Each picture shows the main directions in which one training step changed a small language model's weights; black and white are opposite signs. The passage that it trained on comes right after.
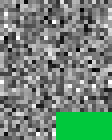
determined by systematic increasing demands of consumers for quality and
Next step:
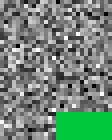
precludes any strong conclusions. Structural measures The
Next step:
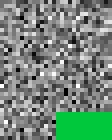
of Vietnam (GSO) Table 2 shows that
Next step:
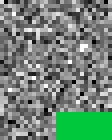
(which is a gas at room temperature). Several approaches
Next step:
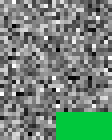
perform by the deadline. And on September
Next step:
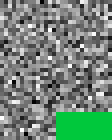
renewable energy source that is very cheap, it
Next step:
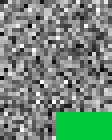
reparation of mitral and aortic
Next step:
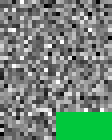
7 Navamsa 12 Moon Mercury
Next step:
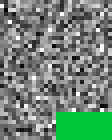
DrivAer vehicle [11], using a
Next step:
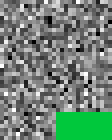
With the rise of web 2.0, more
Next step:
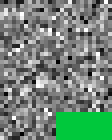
patients (Africano et al., 2022).
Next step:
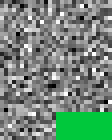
frequently read. Extensive reading increased reading strategy use
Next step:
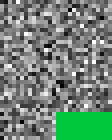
its responsible use is of great importance in these contexts.
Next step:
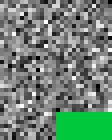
as a unitary construct (e.g.,
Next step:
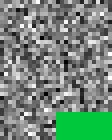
and convenient. Dragging charging
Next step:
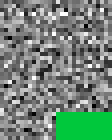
it be any different in a novel? This issue of
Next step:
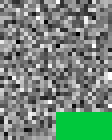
ditches relate to the LiDAR
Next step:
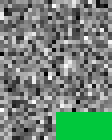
the myths and to create self-confidence
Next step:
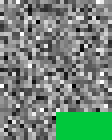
Feature Engineering for Compound Type Identification in
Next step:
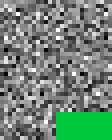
However, confirming this result is quite important, because
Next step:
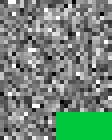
and in Apertium¹⁶? When
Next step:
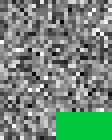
other methods in obtained optimal solution. Furthermore,
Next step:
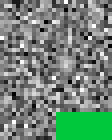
peak around 11 mL; such a peak was also
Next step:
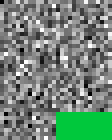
between the stresses $\Delta \sigma_{ii}$
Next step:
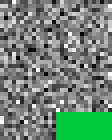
through questionnaire, 150 employees of the SMEs of
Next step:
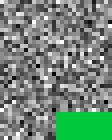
macro F1 score of 91.3%,
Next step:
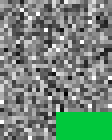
be thermodynamically stable with respect to the
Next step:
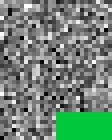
1 Influence of the method on the oil output
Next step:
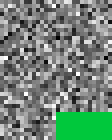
the activation of compliance, where the robot tries
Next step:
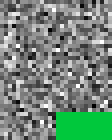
assessment service provided in the period 2013-2017 is very
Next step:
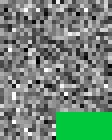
pupils also would help and I think they could
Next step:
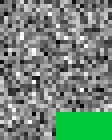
beforehand, and their informed consent was obtained through an
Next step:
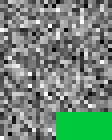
5.5 N concentration, the ohmic resistance
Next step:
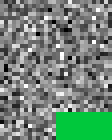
currencies. In the currency of
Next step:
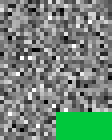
not inhibited, because at the 2- to
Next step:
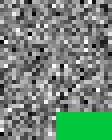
financial volumes, privileged access to
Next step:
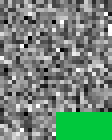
show the result that would get from the circuit implemented.
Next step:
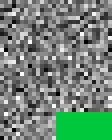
should be noted that the preparation and processing of focus
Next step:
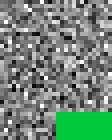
and intra-abdominal pressure. The analysis
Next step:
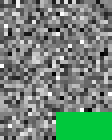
Emerging Technologies for Active Learning
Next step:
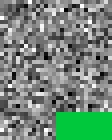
of more extensive liberties. In this
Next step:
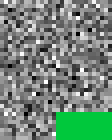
the PVC pipe according to your blade profile
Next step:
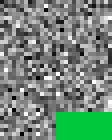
of zero multiplied by a debt or fortune
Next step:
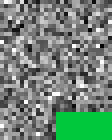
interpreted the data: LM, ES.
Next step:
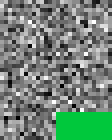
than 95% of breast lumps can be
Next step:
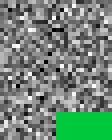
Science, Sher-e-Bangla Agricultural
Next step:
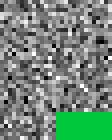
in the fourth session the interdisciplinary project is considered
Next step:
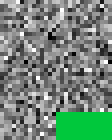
to cultural and contextual diversity, are needed to better
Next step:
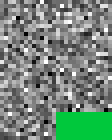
2015 as part of a research project at scip
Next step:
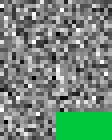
as well as being inconsistent with that from the
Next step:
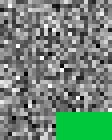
adjusts to the new load condition. The current
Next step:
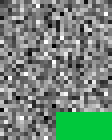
regular and normal in this space with respect to four different
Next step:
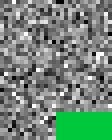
cooperation with private sector (PS) in your
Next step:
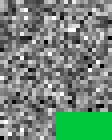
*Plant Alkaloids: A Guide to
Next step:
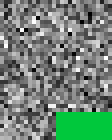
active political suppression or popular indifference. The
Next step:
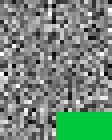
documentation of observed changes, relevance of changes for
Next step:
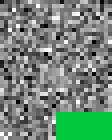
suggested that the acceptance of VL in the domestic concept
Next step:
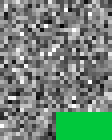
6, 2025. Date of Revision:
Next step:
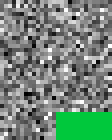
will be pre-workshop interview questions to help
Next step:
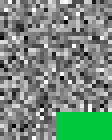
develop for the PEF fibers prepared even at
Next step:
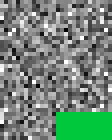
kernel processing. Presco goes further into the
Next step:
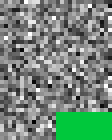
is therefore 23.9 mL. This suggests that
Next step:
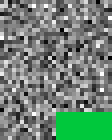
decontamination, the protocol that showed better
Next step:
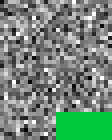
atoms into zeolite frameworks, the
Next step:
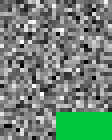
is something which comes mostly as a symptom in any one
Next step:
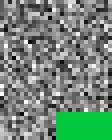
which guarantee the algebraic system
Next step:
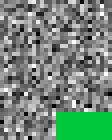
is one of the countries that most actively contributes to the
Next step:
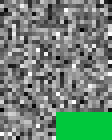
by a high degree of crystallisation, owing to
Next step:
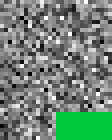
as presented in Figure 5. Negative values should indicate
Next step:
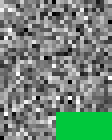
Scale (TS) computed as per the expression:
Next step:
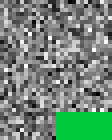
through intrinsic motivation and professional identity development. This
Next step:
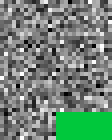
'I'm telling you', *me
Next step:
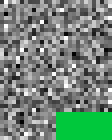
Different types of child abuse or neglect can
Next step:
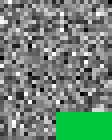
is even more obvious: buildings, roads,
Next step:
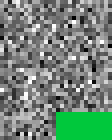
among the college students. - To find out whether
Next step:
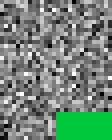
in different contexts for the data modeling as well as data
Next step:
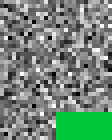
aim of this paper focuses on the cognitive semantic analysis
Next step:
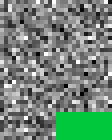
innovatsiyalar vazirligi
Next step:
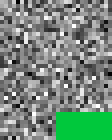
we retained this information for later stages of the analysis
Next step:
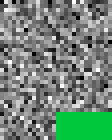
sampling Two tubes (Guangzhou
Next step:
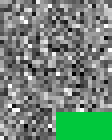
10% pumpkin flour. The obtained
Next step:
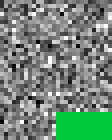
1951 led a successful revolution against the
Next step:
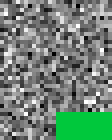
bags well closed. The packaged roots were
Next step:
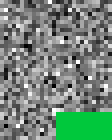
any active temperature compensation. From the manufacturing point
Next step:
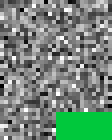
on wind instrumentalists have concluded that the wind instrument
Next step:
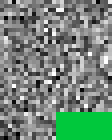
signaling. Additionally, mangiferin demonstrated
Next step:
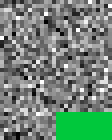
imputation (F. Schrodtr,
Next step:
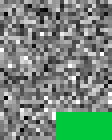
accepted and research hypothesis is rejected. It is
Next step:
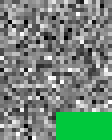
depending on cow biology. Producers must adjust
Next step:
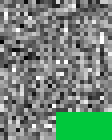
EU policy and its implementation. Strategic Objectives
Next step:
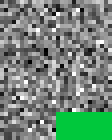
has been collected for the Padma, the
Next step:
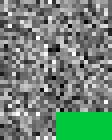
situations in each developmental stage of the college.
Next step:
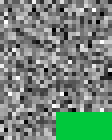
properties; extortion from pupils,
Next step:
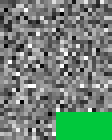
(C2, 8-12 years old) still
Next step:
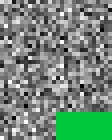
the auxiliary engines at berth, are
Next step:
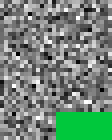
that every one is equal and we can see our country
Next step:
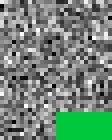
j and the sample mean will be a unique optimizer
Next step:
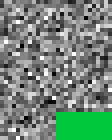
improvement that can achieved through these interventions is to ensure proper
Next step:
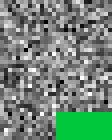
in the system ultimately leading to its failure.
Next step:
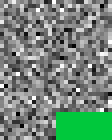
anti-oxidant enzymes as biomarkers of
